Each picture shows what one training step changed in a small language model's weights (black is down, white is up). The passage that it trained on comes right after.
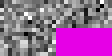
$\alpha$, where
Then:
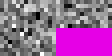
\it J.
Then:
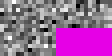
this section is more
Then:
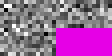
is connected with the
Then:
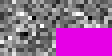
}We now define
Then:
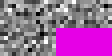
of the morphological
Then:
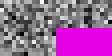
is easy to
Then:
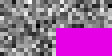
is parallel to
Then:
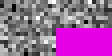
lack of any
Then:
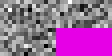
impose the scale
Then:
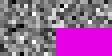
research was
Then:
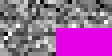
of continua at
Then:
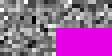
connected to each other
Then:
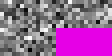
fixed Brauer
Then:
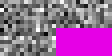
on one branch
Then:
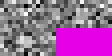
C$ and let
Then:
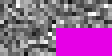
g \equiv
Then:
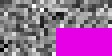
scaling predictions
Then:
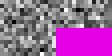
find a sequence of
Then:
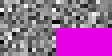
the Hamiltonian properties of
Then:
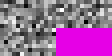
of multiple
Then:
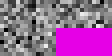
models to which
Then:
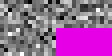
included. The
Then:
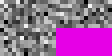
look into the
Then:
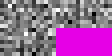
for the prior
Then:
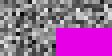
meaningful in
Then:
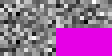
in $\beta$
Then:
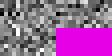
field (see
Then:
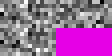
models at the
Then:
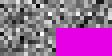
be a reduced
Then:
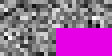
due to the fact
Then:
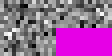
modified if such
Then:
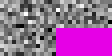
the duality is
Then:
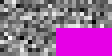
exponential representation
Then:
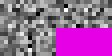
\cR y
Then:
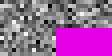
the set ${\Bbb
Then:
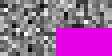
of the system is
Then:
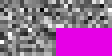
for symmetric and
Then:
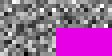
propose a
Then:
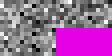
como una unidad
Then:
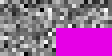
discounted by
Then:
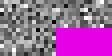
the complications
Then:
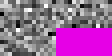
plateaus can
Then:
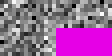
6$, corresponding to
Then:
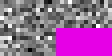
loss of generality
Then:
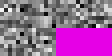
First, we
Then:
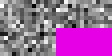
of the particularly
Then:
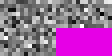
traffic and
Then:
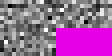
of clarity
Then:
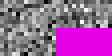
limit cycles
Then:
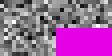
is performing the
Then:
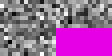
identified some of
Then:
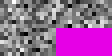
finite time. Then
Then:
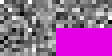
more complex magnetic field
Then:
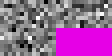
extremal black
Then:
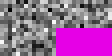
direitos da
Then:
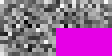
in that class.
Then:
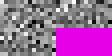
the maximally
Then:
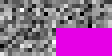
defined than as :
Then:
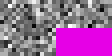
analitik va
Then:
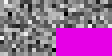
the input is
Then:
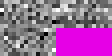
the set of real
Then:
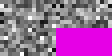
supported operations
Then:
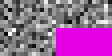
ordem e como
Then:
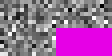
for Corporate
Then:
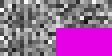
in the other
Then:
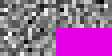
of real numbers
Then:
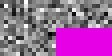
we here give the
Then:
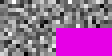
promising for
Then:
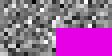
es decir
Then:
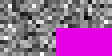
named after
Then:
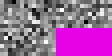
of soft
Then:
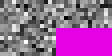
Then by the symmetry
